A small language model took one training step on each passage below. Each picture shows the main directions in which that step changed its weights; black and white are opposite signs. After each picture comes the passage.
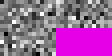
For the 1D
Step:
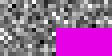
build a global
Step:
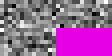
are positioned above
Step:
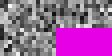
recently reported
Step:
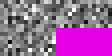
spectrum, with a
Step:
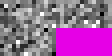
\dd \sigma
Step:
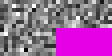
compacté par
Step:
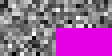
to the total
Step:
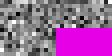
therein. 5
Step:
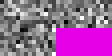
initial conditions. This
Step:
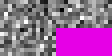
Core i5
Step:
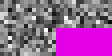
primera en
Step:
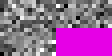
the critical value of
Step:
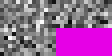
nom bilan
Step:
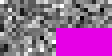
5 values of
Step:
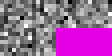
properties of the
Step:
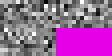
was carried
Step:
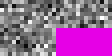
not change with
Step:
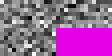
infer the
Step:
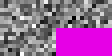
demonstrate the
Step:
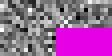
the highly
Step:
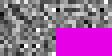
be reproduced
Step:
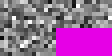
definitie van
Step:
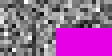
of the fits
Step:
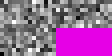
of pQCD
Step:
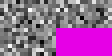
il prodotto
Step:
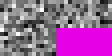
of the two
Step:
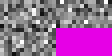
em três
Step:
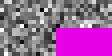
of single-,
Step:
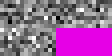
height in the
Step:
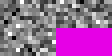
information is obtained by
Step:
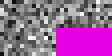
do operador para
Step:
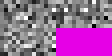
de seus
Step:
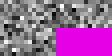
that this concept
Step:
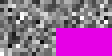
term. We
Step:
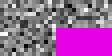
than the values
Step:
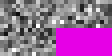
achievable in
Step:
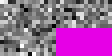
dengan standar
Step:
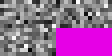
from $\zeta$
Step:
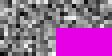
constant radius
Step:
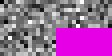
matches that of
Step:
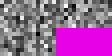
Science and
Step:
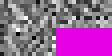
the response
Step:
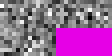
momentos sem
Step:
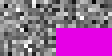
signals, which
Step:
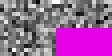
set of the resulting
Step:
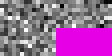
spin pair and
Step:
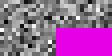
final images in
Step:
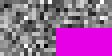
together with
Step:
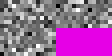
the change in
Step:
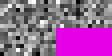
The gradients
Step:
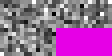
ppm yang
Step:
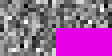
% проти
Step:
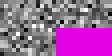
parameters $kT
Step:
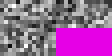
interaction in nearby
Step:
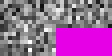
and reduce the
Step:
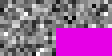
any parameter variation
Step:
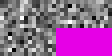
Seria o
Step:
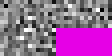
a very steep
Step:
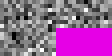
the transitions between
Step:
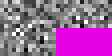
each source, we
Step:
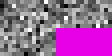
and Reform
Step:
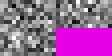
the angle between the
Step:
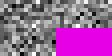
in order to
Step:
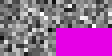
с чем
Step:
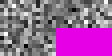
values, the
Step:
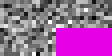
DE density parameter
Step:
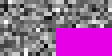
not only, the
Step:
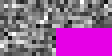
or ammonia
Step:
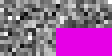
strength of the
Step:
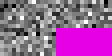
add missing
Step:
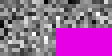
story “The
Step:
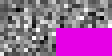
{\em Wide
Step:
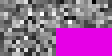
dataset was
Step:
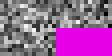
azione nella
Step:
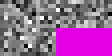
have selected two
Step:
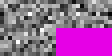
do uso que
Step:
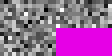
quite strongly
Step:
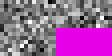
Issue of
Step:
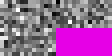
When two
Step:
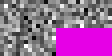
proposto, mas
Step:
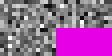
server, or
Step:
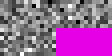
added in
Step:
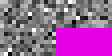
los objetivos
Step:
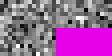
to achieve the
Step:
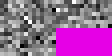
from left to
